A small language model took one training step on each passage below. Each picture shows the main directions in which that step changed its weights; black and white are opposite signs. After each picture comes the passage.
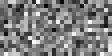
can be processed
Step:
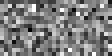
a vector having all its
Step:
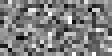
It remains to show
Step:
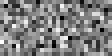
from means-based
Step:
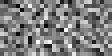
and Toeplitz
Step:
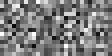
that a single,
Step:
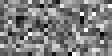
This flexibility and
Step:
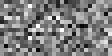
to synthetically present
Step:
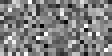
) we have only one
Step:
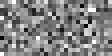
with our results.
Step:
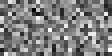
$\logl$ with
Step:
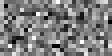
The ontology of
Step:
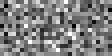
of an opaque
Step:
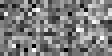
random graphs}, also known
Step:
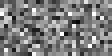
the number of function
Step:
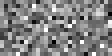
are utilized to identify
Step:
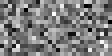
states with an accuracy of
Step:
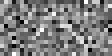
turn, represented as
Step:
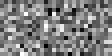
shown in Fig.
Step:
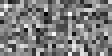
\Gamma)$ itself,
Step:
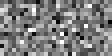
the art of such
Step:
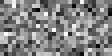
{\bibfield {journal}
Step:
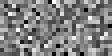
plateau region,
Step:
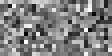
a macroscopic quantity
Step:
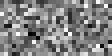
mA at the setting
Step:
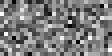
employed to establish the internal
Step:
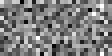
be important.) Thus,
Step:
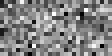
is therefore interesting to look
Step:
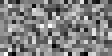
Hilbert cubes respectively).
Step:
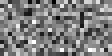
ternary relation
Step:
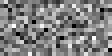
where the Wightman
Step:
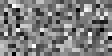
framework of a continuation
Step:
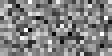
$U$ as
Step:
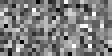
the magnetization per
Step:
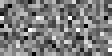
$T$ and quark
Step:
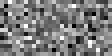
of the molecule
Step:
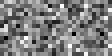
wave to the decay of
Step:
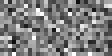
vectors in the second matrix
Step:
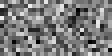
and the maximal number of
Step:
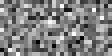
us through the second
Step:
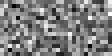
show that ${\mathbf
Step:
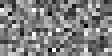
in this section for
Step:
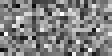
involving some properties related to
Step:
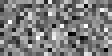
At each vertex, we
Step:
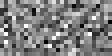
the Ricci tensor of a
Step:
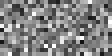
$u$ on
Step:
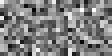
least, the distribution with
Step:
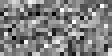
designed to address the
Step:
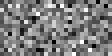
plasmon frequency is
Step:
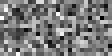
assumptions can be easily applied
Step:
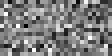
of $f$ was
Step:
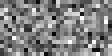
the corresponding authors upon reasonable
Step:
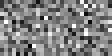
function should be approximated as
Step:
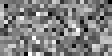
The pressure is obtained from
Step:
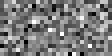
are compared with those of
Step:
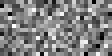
in some cases reduce to
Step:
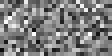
crossover between a
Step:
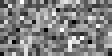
is isomorphic to the space
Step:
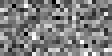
our future works.
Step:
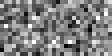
recently Dellago,
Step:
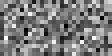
$\bullet$ The
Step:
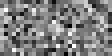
the AdS$_4$
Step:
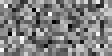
RHS is a function
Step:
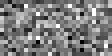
effectiveness of our
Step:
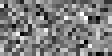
soon see that the
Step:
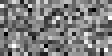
and then taking into account
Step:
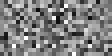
integral closure of the
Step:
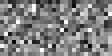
a loop to split;
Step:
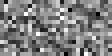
% One-valuedness
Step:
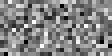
to lower energies, where
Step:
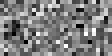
% q\nmid
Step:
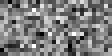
source along the longitudinal
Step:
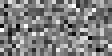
of $K$, that
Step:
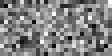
is adopted from the architecture
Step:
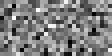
summarises the properties
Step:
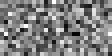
construction, its content is
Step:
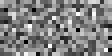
the LAT detects
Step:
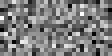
large, and thus,
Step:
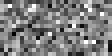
ainsi la
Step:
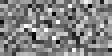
existence of a localized
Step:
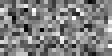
the specialized elliptic
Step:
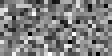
the previous section, the
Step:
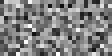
publicly available first to
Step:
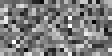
the matrix which governs
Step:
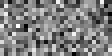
of the spectrum is sufficient
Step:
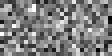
in a MT
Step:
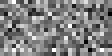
with asymmetric initial data
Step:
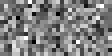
Accordingly, the remainder
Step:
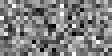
sum of the squares of
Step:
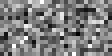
straightforward application of the
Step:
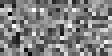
in this mass region
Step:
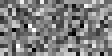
and shortcomings.
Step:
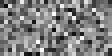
is executed through the
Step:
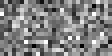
third component to represent
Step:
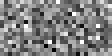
superscript) transform via
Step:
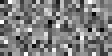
for highly structured input
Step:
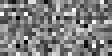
\leq T.
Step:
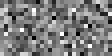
the realization of the complex
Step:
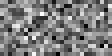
by $J$ and
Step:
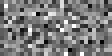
The best results are
